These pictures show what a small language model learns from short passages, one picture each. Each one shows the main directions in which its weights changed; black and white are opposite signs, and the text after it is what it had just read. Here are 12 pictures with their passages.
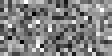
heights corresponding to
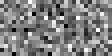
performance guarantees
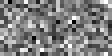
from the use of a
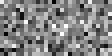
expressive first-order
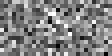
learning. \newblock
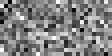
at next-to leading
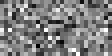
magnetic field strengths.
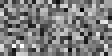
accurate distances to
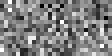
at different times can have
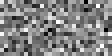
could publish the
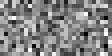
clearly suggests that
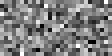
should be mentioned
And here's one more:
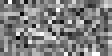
process that is performed analysis
